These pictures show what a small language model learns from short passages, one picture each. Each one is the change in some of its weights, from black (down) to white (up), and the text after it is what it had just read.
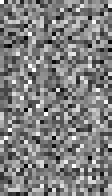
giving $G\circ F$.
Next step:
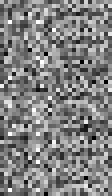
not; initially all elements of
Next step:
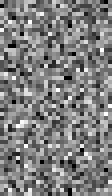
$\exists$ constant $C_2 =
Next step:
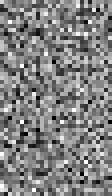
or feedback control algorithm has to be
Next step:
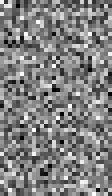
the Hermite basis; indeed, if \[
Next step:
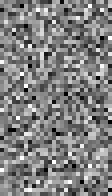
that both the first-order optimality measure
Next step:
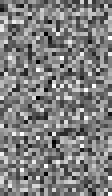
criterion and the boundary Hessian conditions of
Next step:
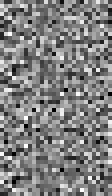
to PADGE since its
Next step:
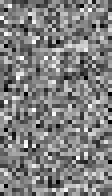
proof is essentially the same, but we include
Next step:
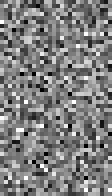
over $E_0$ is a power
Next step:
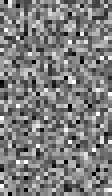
the work of \cite{Bjo}
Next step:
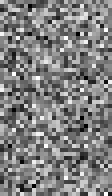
rate act independently in parallel on blood
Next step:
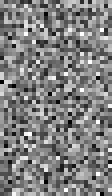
defined by $$ \langle V(u),
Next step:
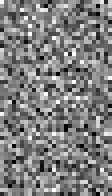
$ with \[ d\left(
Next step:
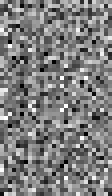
tetrahedra glued at a
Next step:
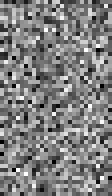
This is also incorrect. The proof
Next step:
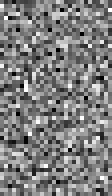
\end{align*} It follows that
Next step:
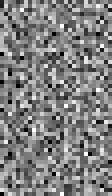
\, . \end{equation}
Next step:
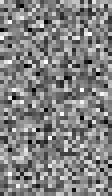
an important part in what follows:
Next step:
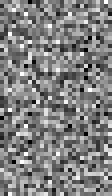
reader. (Readers may also
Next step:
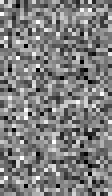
the Gaussian is represented by the continuous line,
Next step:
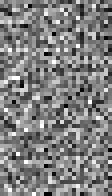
and approximately by \begin{center}
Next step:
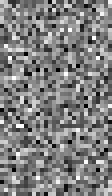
and Lemma \ref{lem_mix},
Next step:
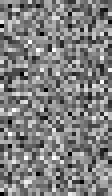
in each column and $i$ ones in
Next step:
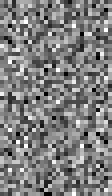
deduce from (\ref{eqex3})
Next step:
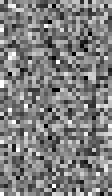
action $\mathcal{U}_\Gamma$ is
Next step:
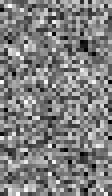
uniform sampling of the interior region as in
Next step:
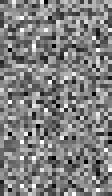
order-n De~Bruijn
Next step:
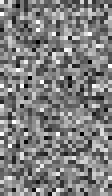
the other hand, the angular velocity
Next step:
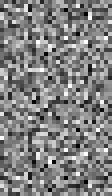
Furthermore, significant progresses around
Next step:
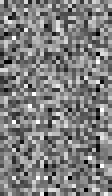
$\theta \in \mathbb{R}$,
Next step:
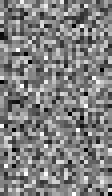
extend and strengthen the recent results derived by
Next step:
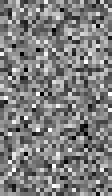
is not contained in the hyperplane section
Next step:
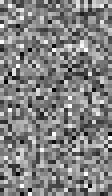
subsequent sections. They are related with
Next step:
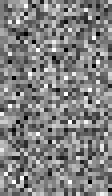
\thanks{Partially supported by
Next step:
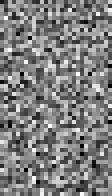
examples, and include a proof, as it
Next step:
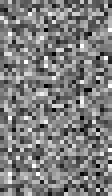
prove by rather general arguments that the
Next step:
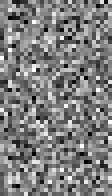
$$ \State Update the parameters of
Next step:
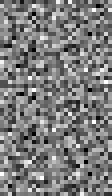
0.5mm \bit \itemI
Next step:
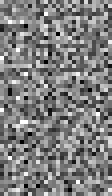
and $B_3$. For any
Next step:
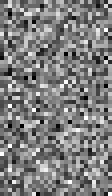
is metrisable then the
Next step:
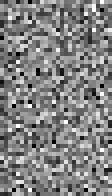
distinct work efforts with
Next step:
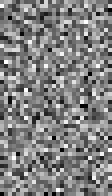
indicates to a certain degree that our error estimates
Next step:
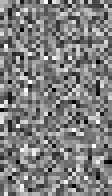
\alpha_n = \infty\) and
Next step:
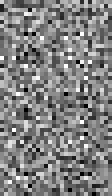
robust, extensible optimisation suite
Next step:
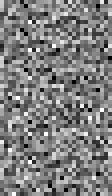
\hfil\break If $\alpha$
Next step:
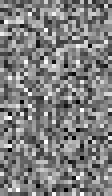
directly, and indeed they differ by a
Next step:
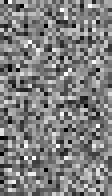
in the subject (see, for example,
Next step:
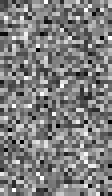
Here we just show that a point on the
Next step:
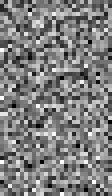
again the merging procedure shown in
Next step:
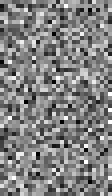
solution to the heat equation with initial data
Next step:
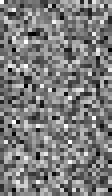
$N_d = 4$ decision variables
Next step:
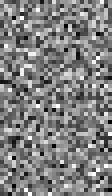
\cite{BBL}) что
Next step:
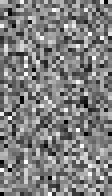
that for negative even number n, the values
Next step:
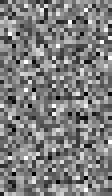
we get the assertion in the lemma.
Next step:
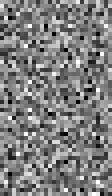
\displaystyle\sum_{k \in
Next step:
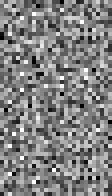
against the standard PTO approach.
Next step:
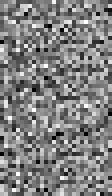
a similar argument works to show that, for
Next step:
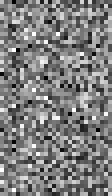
Some cohomology classes in principal fiber bundles and their
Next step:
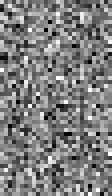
densities $\rho (x) =
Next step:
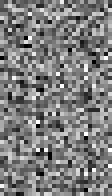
turn implies that the infinite product is absolutely
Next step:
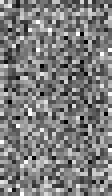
the nonlinear Dirac equation with pseudoscalar potential
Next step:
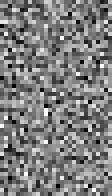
A|/N$ and contains no nontrivial
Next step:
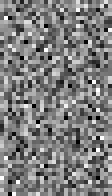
\varepsilon(\al)\to 0 \quad
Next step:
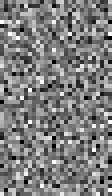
} \partial C)$ by taking the union
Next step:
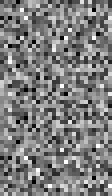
\end{abstract} \maketitle
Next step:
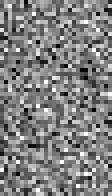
on a mathematical problem sets the scene for
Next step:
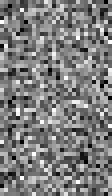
dimension $n$ be odd. We pick
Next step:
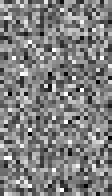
in the two-stage SCUC
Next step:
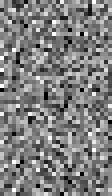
which the preceding cartesian difficulty
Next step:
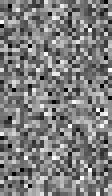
Let $i=1$ and
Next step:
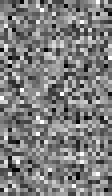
Tucker, Albert W :
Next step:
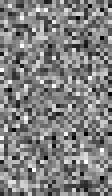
that the right-hand side of
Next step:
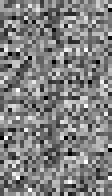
Montrons que $\Lambda$ est
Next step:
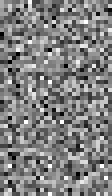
approaches a Gumbell distribution in the
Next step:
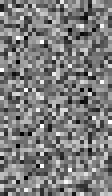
polynomials are the eigenfunctions of a
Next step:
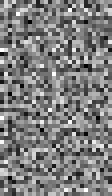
\dots, a_n$ of
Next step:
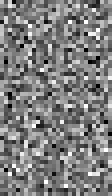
T^{\perp}\varphi(M)$ so
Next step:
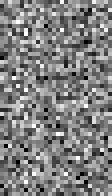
us to show that these functions can be
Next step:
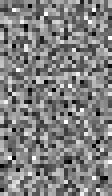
and \eqref{SB1} we
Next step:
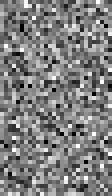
1$. Next, if $f \in
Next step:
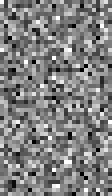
$\psi$ we get the solutions
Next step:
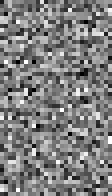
values. So this gives a method to
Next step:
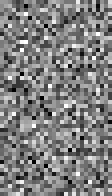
\ac{sps} and the
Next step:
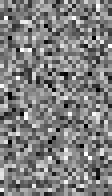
\theta, \end{align*}
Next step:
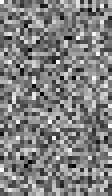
$X_k$ belongs to
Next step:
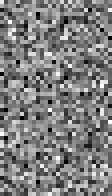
or it may be the algorithm's inherent
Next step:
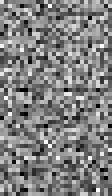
$\trackt _1$ has for
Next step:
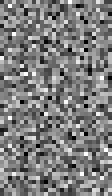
$A^{c}=\emptyset$ iff
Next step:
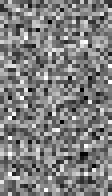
comes from the transport terms of the
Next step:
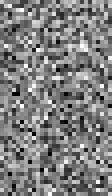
less sense in this setting since quasirandomness
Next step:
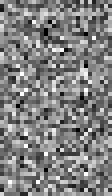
optimization problems of larger size, and smaller choice
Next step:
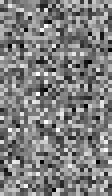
action of an element of $\G$ on
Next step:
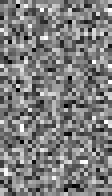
a.e. Hence, the operator
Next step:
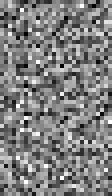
\cite{JLM}. I thank them
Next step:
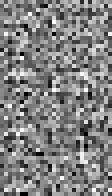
of some combination of statements of one,
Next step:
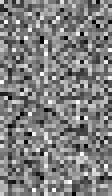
on agile waveform and mismatch
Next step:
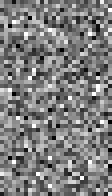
We start with the following general (and well
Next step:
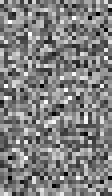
to vary $j\in
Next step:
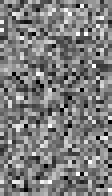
pretrained using the backstepping
